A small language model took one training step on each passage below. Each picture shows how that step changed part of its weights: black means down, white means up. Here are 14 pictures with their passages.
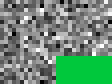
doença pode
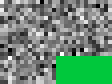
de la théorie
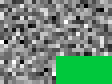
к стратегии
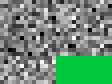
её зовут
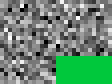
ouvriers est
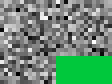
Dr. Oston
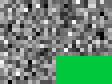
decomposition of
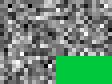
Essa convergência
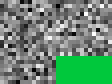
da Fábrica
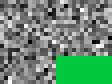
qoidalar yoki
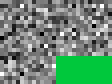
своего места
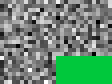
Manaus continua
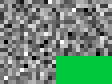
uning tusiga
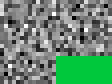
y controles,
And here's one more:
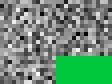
dla tego
